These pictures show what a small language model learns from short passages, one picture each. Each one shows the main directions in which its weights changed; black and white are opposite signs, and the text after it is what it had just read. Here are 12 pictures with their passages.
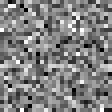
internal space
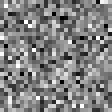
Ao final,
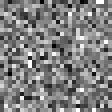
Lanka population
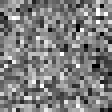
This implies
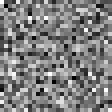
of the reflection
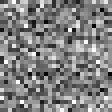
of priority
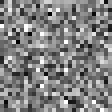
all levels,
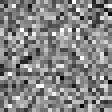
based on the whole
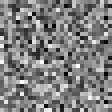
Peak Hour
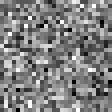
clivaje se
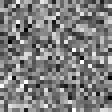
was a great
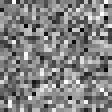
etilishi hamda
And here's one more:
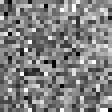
la capacité
